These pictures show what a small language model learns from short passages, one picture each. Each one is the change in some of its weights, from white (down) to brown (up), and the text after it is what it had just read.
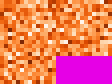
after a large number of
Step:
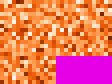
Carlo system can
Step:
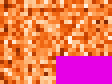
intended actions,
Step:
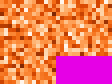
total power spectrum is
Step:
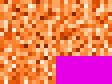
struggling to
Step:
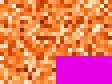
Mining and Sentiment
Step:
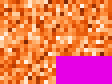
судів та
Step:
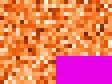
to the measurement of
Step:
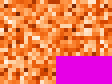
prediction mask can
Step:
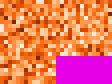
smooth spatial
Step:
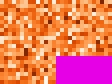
Region Warna
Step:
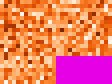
grade chemicals
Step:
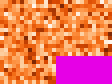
associated to the
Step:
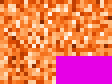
$\leftarrow$ n}
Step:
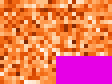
their maximum
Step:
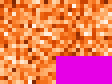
the interoperability,
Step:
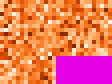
the real axis.
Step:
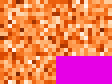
bolalarning har
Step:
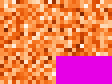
of our study was to
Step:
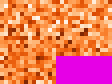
$a \geq
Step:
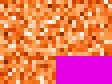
of their faculty
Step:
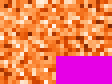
There are Network
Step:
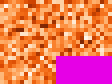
latent space of
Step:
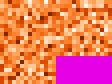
execution. The
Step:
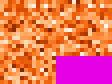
the same initial conditions as
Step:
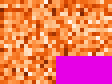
3 days were included
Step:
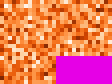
Kevlar support system
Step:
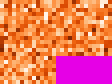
detect violations
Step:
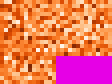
enemies, or
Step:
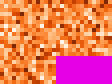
in the fgd,
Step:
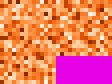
başka bir
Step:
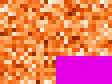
– o‘ziga
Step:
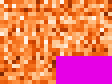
(Figure 1), where different
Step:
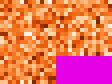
of Experts:
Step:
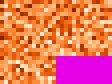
contumaz, terco
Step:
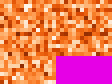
etgan olimlarning
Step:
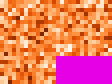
correspond to the levels that
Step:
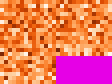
the fields, the mass
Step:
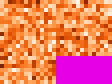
avanço e
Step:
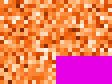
pairs in an
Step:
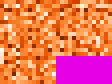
en donde la
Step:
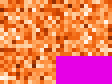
va siyosiy
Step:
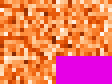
2. The classic model
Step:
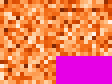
information with each other. This
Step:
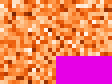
are not changed very
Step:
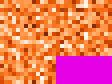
frequency dispersion
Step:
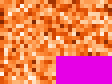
shall work in the
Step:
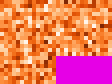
плану и
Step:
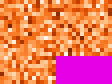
reaction was over, the
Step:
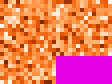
and decentralized
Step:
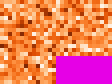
and compute the corresponding
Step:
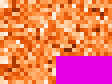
_{\alpha \beta
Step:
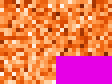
method was used for detection
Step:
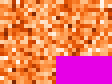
to a simpler
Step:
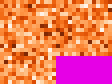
opted to focus
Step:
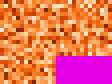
para estimular a
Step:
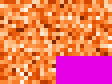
flux from these
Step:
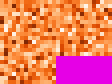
of the model presented is
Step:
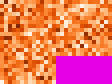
number of persons aged
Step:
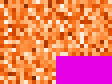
mercado, na
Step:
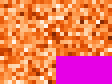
Reasonable opinions
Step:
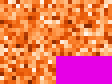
exhibit the same
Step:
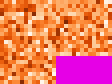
excretion profiles
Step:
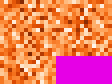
literature, the
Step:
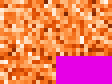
7 and OFF at
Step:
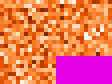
The design of the
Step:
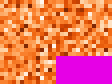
each have relatively long
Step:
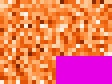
and Gabriel
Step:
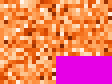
appropriate equations
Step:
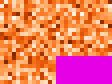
defined pipeline
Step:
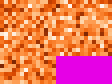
technological load,
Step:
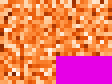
From Figure 1,
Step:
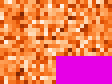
by multiple lithium
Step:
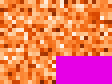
take place during the
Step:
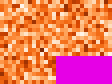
be reasonable and
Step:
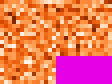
VA UNI
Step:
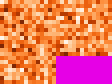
on the UIM
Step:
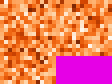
the Republic of
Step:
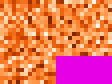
the left panel
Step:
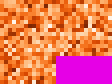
guide to get
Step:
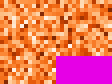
Historical map
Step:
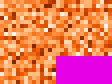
a focus on
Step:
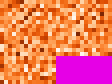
logs and could
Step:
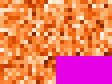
та захисту
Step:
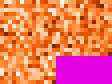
it will be useful for
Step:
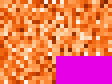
namely: 1.
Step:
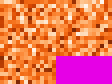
susceptibility of
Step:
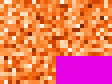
dans lequel les
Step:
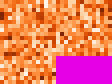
its picrate was
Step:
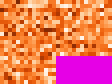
provide a rich and
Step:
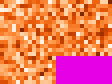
ser una condición
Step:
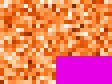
structures of $\mid
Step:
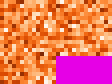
long lifetime
